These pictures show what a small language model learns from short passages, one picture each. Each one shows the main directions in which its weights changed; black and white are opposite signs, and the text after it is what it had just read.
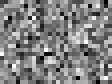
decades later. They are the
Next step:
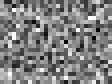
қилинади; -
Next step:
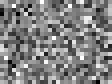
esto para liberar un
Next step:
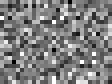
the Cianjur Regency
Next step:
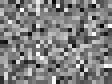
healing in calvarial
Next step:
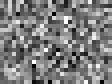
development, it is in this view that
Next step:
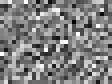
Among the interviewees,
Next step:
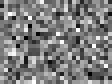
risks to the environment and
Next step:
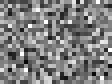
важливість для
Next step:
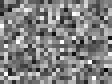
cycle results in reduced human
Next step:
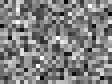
psychology, and social science
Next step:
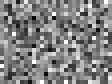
and precise diagnosis and
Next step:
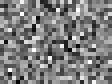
support for preprint peer review
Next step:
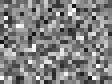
Постемпски - -
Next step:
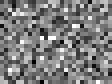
never sets on North
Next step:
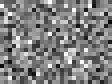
offshore, oil and gas,
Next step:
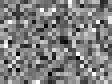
lo que Sándor
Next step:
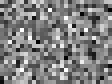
Figura I: Descripción
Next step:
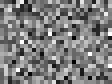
targeted government support. The study
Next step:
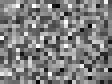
a "mucosal
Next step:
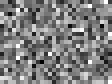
ya’ni matnlar va
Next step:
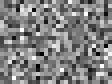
की लगन
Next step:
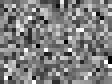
energy. The pancreas
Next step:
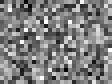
obtained from patients who came to
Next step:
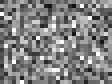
samaradorligini ham
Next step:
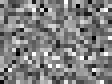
untuk mencapai kepuasan
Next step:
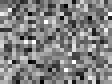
and concentration of Lead,
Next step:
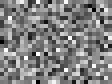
para que estes possam ser
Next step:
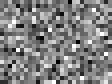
також виявлення
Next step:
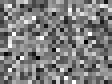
und nachhaltiger
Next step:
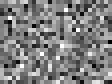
boshqarishning samarali
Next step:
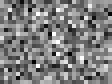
700 million total population, and
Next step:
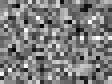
publication The authors
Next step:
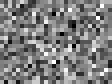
pentru raporturile de
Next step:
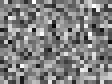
be attributed to product
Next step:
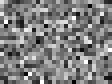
kiritish bugungi
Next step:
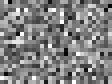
Banyak penelitian yang
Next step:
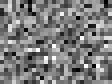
it will bring good impact towards
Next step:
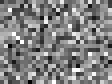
algorithm is preferred for
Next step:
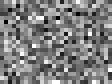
segurança, que possa
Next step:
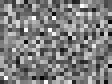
and institutional factors. Although
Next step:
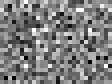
of the tourist and their consumption
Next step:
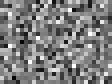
atât apostolul
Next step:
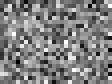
of sustainable development in Nigeria
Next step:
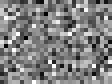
São Paulo,
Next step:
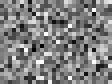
XXVIII. Flik
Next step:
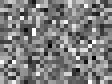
staff of the pharmacy
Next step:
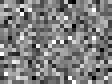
covid-19 pada
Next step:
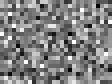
consideran elemental la utilización de
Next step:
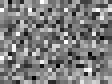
informs about the administrative support of
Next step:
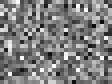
It is clearly evidenced
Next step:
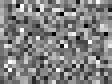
Data uses addressed in the
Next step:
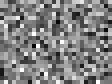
é bem superior aos
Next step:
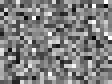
Date de soumission :
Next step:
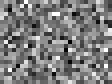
to the eye and gives
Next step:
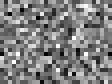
alternativas. A partir
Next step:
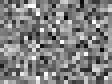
Grande do Sul.
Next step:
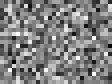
the combination of parental
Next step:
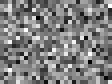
different attention. It might have
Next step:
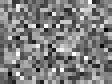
falsafiy mazmuni
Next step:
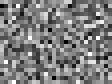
R., Abduraxmonov
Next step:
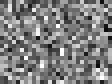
across Europe. STORM plans
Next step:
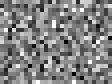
complex problem into simpler
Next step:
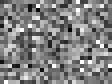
Bacterium Associated with
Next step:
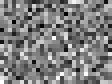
bo'lgan ishonchni
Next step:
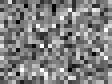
a limit on the duty
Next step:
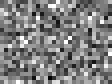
de la técnica para la
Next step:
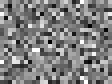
to antimicrobial
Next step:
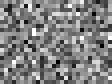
the tourist experience, but can
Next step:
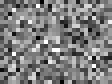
мерган, чаққон
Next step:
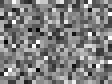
- Can be stored
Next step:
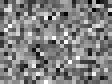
in the determination of certain
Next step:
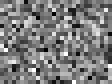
objectives, and key activities.
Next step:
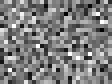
направлением является
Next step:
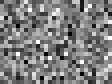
2 Materials and methods
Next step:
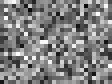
2 clearly demonstrates white
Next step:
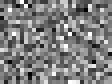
allow us to reach 70%
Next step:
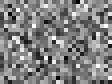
creative thinking, creative
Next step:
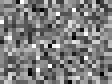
in rearing sheep and
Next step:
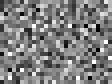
боротьба з
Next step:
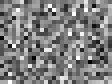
the efficient, effective, and
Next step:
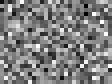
platform positively affects their
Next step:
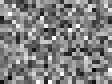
qat'iy norma bilan
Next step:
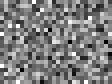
[2]. Важность
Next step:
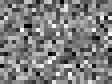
in suspension are
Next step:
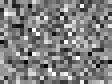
the presented experiment also included durability
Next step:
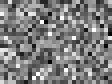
planar structure. The solution
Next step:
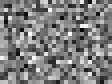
promising result from the point of
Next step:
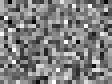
На основании анализа
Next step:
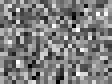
jarayonida flyuidlarning
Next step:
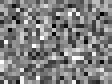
mit weiterführender
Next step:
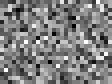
second IRTP monitoring
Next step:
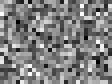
adder. But with same power
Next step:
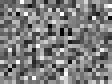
de personal en los hospitales
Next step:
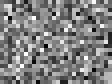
and reasoning (Bender and
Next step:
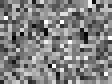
harus didukung oleh
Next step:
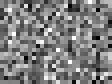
the groundwater resources are
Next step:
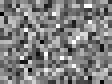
encounter the world. For
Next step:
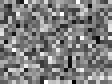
and implementations. His research
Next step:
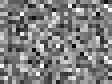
De asemenea, au
